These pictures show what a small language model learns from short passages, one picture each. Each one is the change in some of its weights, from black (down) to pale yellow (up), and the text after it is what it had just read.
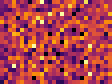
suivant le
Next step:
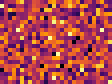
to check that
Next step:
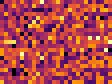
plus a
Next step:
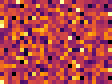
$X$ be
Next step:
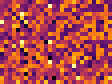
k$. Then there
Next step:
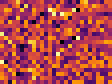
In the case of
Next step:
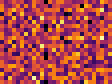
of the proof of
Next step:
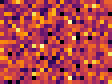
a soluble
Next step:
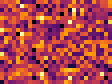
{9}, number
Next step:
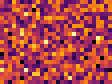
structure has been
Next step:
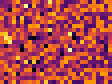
blue region corresponding to
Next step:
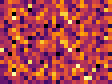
which implies, the
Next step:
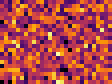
example, both the
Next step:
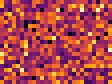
can be extended to
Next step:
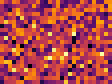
physics conventions for
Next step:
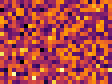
obtain a series of
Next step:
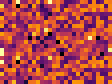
first peak maximum around
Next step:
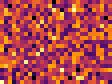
the presence of
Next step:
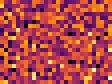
can be seen in
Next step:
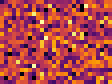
the fan theorem
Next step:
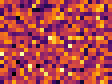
generalized inverse or a
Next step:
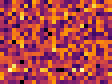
of smooth functions
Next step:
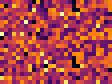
D \setminus
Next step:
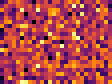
\rm \par
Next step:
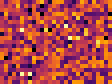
and Z.
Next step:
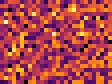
specific clinical
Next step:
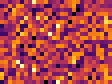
Fig.1 shows
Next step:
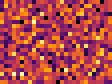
argument holds for all
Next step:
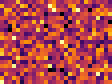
A$ the
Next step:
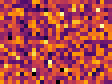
sufficient for the polynomial
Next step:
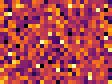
weighted composition
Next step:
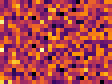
the braid group
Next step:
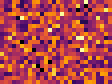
measuring magnetic
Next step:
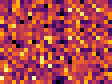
contact. Now it
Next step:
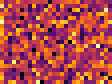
C4} are
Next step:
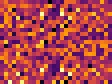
& \fno
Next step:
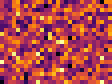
integration, the
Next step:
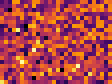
specified at
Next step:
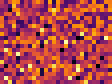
terms of an
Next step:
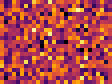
of the spinor
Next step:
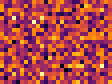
of the work in
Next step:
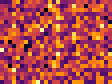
this energy transfer.
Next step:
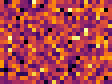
and by a series
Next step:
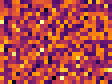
the binary
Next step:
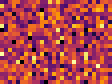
first term on the
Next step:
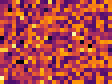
small scale structure
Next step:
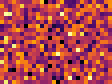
it passes through
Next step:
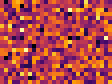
and Yang,
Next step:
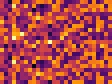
region). As
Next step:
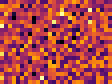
the open convex set
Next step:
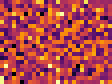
any $d$
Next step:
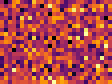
and hence the electron
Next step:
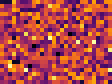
is the coupling for
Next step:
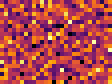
that it is the
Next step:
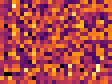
boundary components via an
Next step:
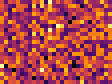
that the sequence
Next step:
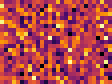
First we suppose that
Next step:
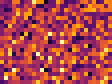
combined analysis of
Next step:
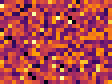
flip to a
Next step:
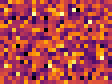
well as the
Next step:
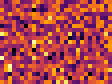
driven by a
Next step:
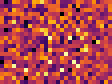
within $\Delta$
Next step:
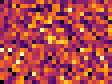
effect. As
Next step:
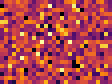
\sin \Omega
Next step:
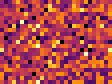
the decaying
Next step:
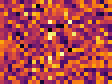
that remains is the
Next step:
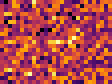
with a reduced
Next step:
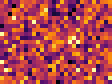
is able to
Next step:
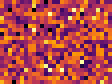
constructed by
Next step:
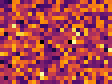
condition (20)
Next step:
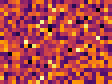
the solution is
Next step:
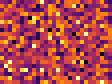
This is essential for
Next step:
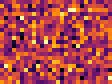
quantum dits in
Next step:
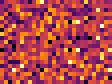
minimises all
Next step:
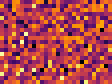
result of the
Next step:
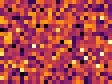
Let $I$
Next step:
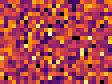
the powered
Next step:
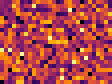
distribution. The standard
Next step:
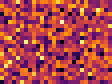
to the time and
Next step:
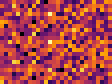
closed convex hull
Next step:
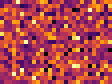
x$ we
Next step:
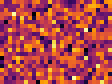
only depending on
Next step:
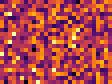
a unit cell,
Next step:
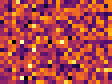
observations, in
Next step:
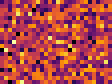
increasing accuracy
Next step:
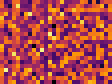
the learned mapping
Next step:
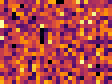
Gorkov function
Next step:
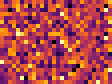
which we follow,
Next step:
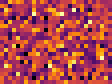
well as the resulting
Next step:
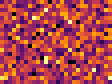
which is primarily
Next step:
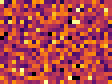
by transit
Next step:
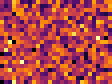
field configurations we can
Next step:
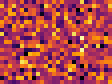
de Madrid
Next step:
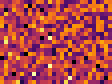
set $D
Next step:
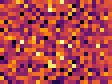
\Const $
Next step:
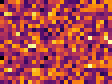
a preprint
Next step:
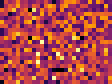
\geq &
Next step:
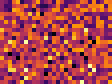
coupling methods for
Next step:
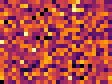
the neutralino
